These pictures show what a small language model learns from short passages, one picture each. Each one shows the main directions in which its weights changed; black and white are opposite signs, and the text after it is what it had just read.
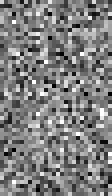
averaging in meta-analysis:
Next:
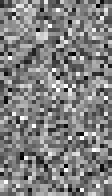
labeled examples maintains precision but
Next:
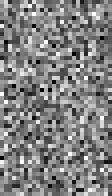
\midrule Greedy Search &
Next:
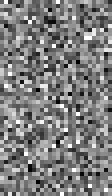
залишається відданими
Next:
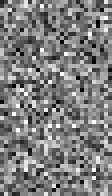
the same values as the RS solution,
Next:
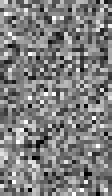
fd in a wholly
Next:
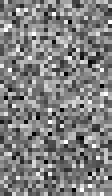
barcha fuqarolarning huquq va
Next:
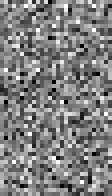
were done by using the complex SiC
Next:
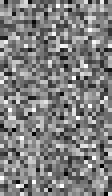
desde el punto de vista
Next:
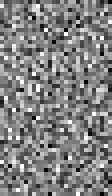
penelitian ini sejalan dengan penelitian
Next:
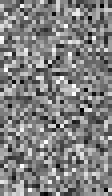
flow and provide evidence of a robust
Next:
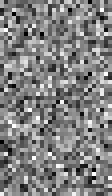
the transformation to the new coordinates is given by
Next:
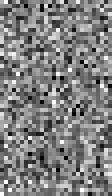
the feedhorn and the telescope
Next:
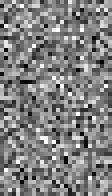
более щелочной
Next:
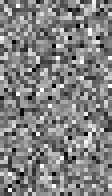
achieve effective attack performance, under conditions where the
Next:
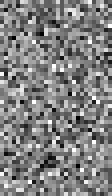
информационные) технологии
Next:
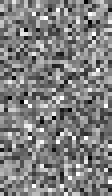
2006). Esse simulador está
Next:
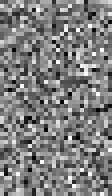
guide refinement networks to
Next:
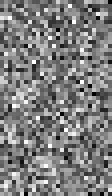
зарарнинг ўрни
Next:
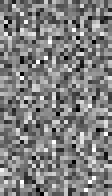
diagnostic study (\ie unclear
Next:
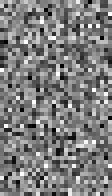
sino el reconocimiento parcial (ya
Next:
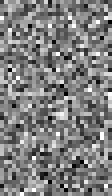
progress, several key limitations remain that
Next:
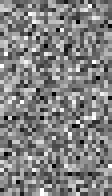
\end{equation} satisfies
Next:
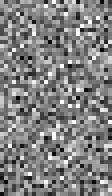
fact that JSR, thought to be
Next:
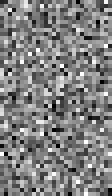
the d-wave symmetry and calculating the
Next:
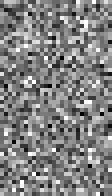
$M$ is antisymmetric
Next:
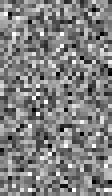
y de vinculación desde el
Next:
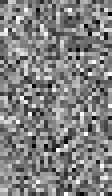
is unrealistic. To this
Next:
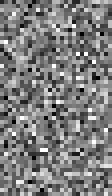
energies, and \begin{equation}
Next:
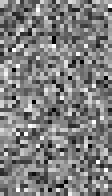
CSI) without using the label information.
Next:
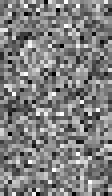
for workflow detection, surpassing
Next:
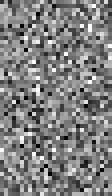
del hospital a realizarse el
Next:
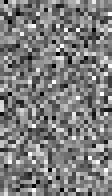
values of $S$ (in the region
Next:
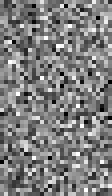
/ \Delta =2$. Also shown
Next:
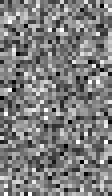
to have been recognized
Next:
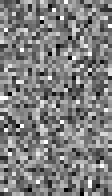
Bombeiros Militares dos
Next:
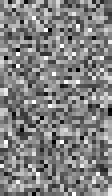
true provided $A_n \propto
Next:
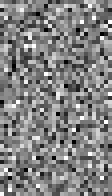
canonical (for the solvent)
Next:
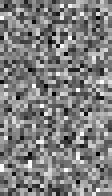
\bsqbr{ \frac{1
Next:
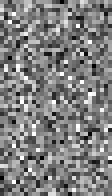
Cambridge, Cambridge
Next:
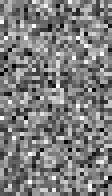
system is characterized by quantities given at fixed
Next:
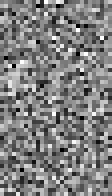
for the quadrature of the areas
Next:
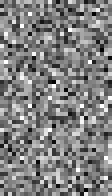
tilida o'rganish uchun
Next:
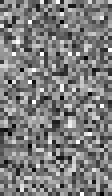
с. 82]. Тематика
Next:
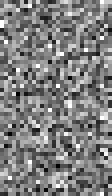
of energy bin\\ & Xacc1 &
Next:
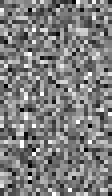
metallic Fe$^{0}$ is
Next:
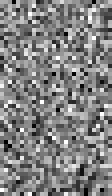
CC$1\pi$ background
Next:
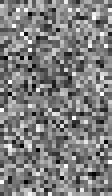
at the end of the process.}
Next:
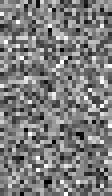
que los viajeros viven a lo
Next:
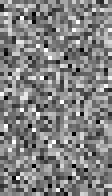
pada kategori rendah
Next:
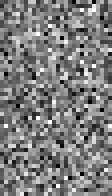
mode A$_g$(7) near
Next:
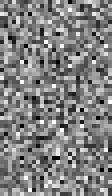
tilidagi o'rni va
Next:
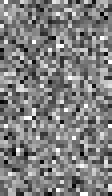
образования: возможности и
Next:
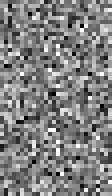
obyektlarning bo'sh yoki
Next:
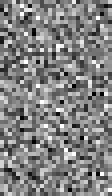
Though not performing equivalently with
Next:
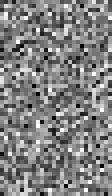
de la Salud y de las Ciencias
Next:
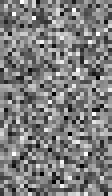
{\Gamma,\Delta \vdash
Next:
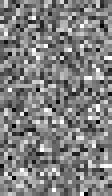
to the case for \ngc
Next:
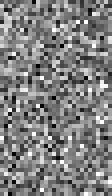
properties at the boundary between the core and
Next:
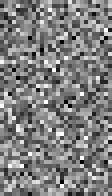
dispersion. Models that include the effect
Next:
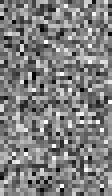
explicit algorithm since the structures needed for adaptive
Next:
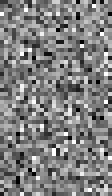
work, I present a far more efficient algorithm
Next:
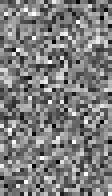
has been rigorously proved that
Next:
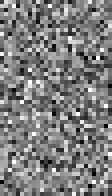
инновациялар» электрон
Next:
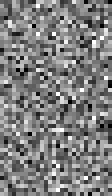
esta aporta al binomio
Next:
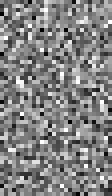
-16 Вероятность
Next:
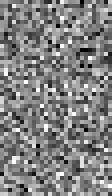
ha constituido un debate muy
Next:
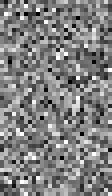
Die Einpassung des
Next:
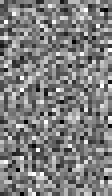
uchta pozitsiyani
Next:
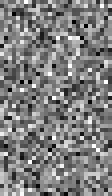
needs to be replaced by a
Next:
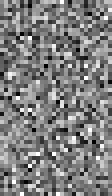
/ (O3) Fully
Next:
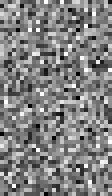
(CVV) emerge como uma
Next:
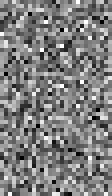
va ma'naviy ne'matlarni
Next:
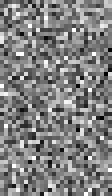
- Rahmawati, A.
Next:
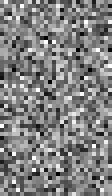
models compare with the observed velocity distribution. These
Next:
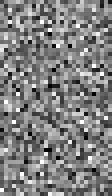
sim um tempo colonizado e
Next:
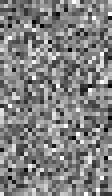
data uncertainties are small, compared to the
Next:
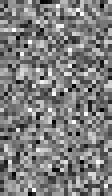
of MAs is small, the performance gap
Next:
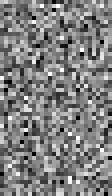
Mr. Pengdong
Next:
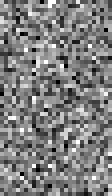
NSF/CBET grant
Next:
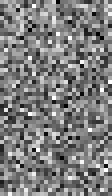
бўлган «жаллод» ҳам
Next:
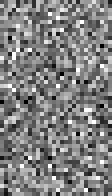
o‘simliklar uchun zarur
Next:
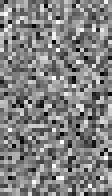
The observation of jets (2 and 3
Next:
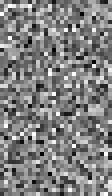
fiscalização deficiente são
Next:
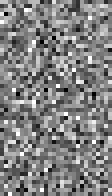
3. Muftaxov A.,
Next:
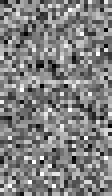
the molecule to break off from the
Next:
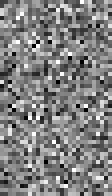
all. Thus we sample and label the first
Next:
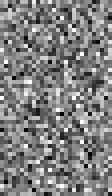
relatively isolated massive star forming region
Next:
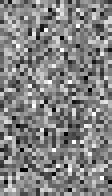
as our final observables to estimate the thermal
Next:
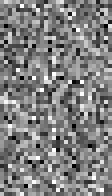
tug'ilganlar umumiy
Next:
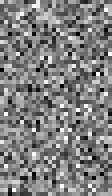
бўлгани ва аждодлар
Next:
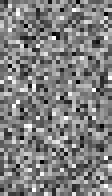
causes the depth of the potential to
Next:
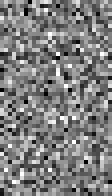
STACEE is sensitive, the normalization
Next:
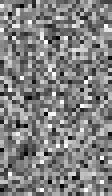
uma multiplicação por oito vezes
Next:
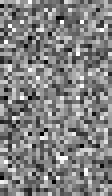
Rio-92 que trata da
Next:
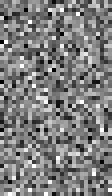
either symmetrically (circular
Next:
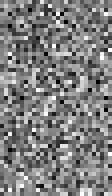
pandemiya xavfi hali
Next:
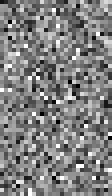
qolish ehtimoli bor.
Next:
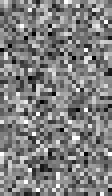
vibrational strength is further increased
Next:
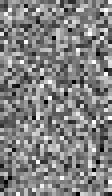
universe in the inflationary
